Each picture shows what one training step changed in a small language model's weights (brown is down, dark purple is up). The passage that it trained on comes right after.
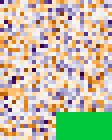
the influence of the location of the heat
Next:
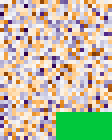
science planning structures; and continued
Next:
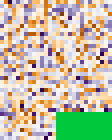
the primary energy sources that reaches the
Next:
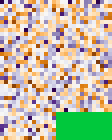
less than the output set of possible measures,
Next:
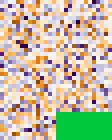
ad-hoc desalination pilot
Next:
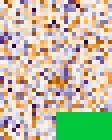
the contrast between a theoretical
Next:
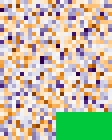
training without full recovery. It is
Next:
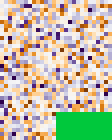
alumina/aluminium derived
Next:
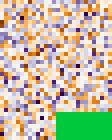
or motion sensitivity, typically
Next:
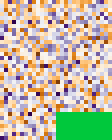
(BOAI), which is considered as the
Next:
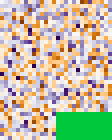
old in developing Asian nations.
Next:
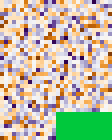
personal problems, and teenage
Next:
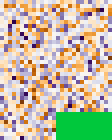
improve predictive performance. Accuracy of
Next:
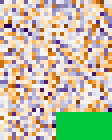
employees’ behaviour that contributes
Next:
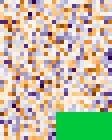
the Quevedo canton it is
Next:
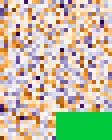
warm-blooded vertebrates
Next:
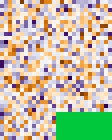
accurately reflect the interplay of
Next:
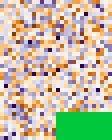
used as a structured checklist for
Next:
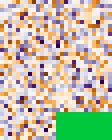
data, is common in science, as is
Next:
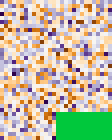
objects of this class. Keywords:
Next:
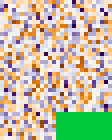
voltage (OCV) and
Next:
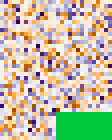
of high-quality protein and
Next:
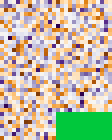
FML 3 2-1 has an
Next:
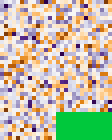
[14]. In a recent development,
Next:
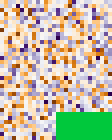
fibre lasers and with study of
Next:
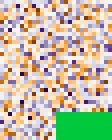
is almost no sphere of life that is
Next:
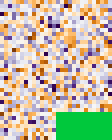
form. The simultaneous presence of
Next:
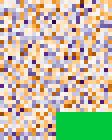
be used to assess at a global level the
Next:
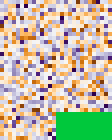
Department of Obstetrics
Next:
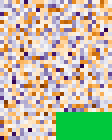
teeth of the affected individuals within a
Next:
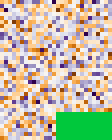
males, had a higher BMI
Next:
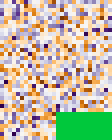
range of elderly people who fracture
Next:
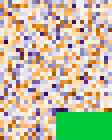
encouraged to take initiatives and
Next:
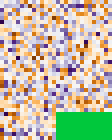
of jewellery: diadem with
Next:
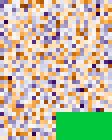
describes the Conceptual Design of a
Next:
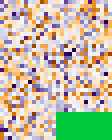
relevant knowledge of legal professionals about
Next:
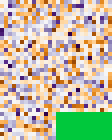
“Ab initio molecular dynamics
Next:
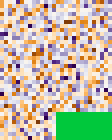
Previous studies have demonstrated that
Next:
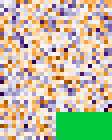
to the women entrepreneurs through
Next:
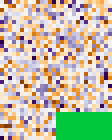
and contractors in Egypt.
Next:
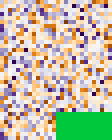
"frame of reference" (the
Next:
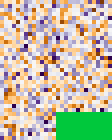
fractions were performed on a Varian
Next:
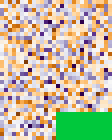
presence of an inflamed appendix
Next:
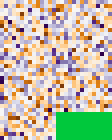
pointer indicates Cesana
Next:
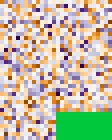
flag parameter (NCD) allowing
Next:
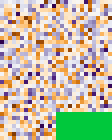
1) Each incoming image's
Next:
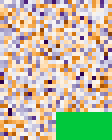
students cannot cope with the complexity
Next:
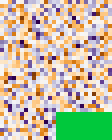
es que la obra recrea
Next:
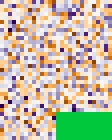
of the characters in-game are shown
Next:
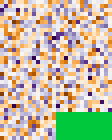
hydroxide and potassium
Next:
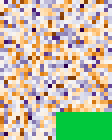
searches of ERIC Institute
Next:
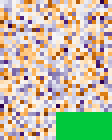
word or otherwise also suppresses the
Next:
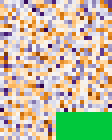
[5] cannot keep pace
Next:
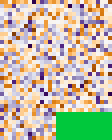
Renewable energy sector Fig. 5:
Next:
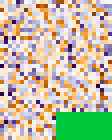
to remove excess iodine,
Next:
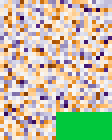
na África,
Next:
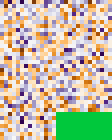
polycarbonate which enabled
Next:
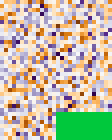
of very high-quality as even trace
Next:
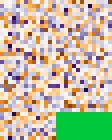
to users. In the proposed algorithm the method
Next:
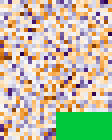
Development, Teacher,
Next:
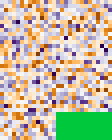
and industrial opportunities: ML
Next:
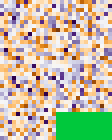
to the field of activity were excluded from the
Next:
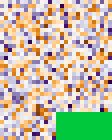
prolongada de agua
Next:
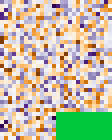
Again, there is no explicit
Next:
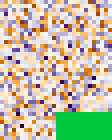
vary in hardness? Figure 6 is the
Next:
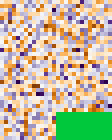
not receive any comments regarding their
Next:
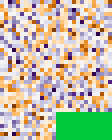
number of people with drinking water,
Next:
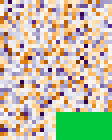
Zajac and Olsen,
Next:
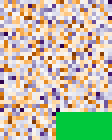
face of insurgency in Niger
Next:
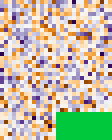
sensors attachment process. Figure 4:
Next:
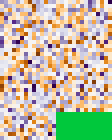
factors (causes) of accidents and
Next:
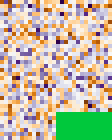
not only freedom incarnate but as
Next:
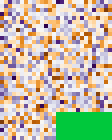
tablet buoyant. The correlation
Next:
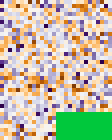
files that are compliant with the
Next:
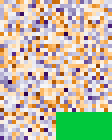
the transport sector further sustainably.
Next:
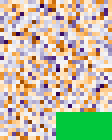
wire harness, which is translated
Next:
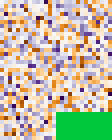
two third (71%) of the
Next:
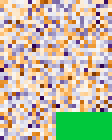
I. Local coefficient significance
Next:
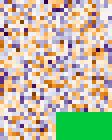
size is 80 mesh (level
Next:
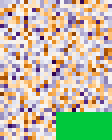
to the reaction mixture.
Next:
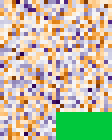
stress it shrinks feed intake
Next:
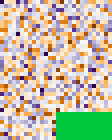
progress on key issues. The concept
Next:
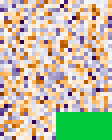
so that they can take precautions and
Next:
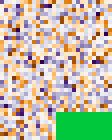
year to determine the total material inputs.
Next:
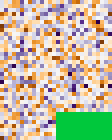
turn is one of the adaptation
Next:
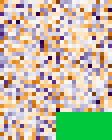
Published: 24 September
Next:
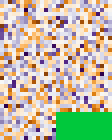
15% and 20%) and molded at
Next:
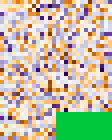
their distress.” The sought to find
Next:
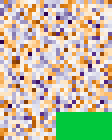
behaviors would raise many serious
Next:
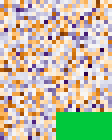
persistent global burden
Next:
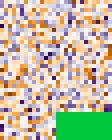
to all the faculty members whose
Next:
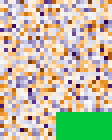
CVST can be very difficult
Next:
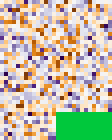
comprehensive and detailed analysis of
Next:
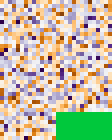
Institute, Biomedical
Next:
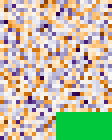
national cohesion and concluded that,
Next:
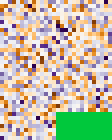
Monetary Fund. Chapra,
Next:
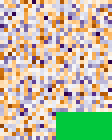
language to achieve specific goals, which
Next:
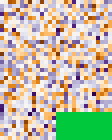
atoms (vertices) and bonds
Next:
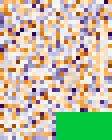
In order to achieve this goal, a
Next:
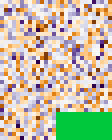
Advantages: The Analytic
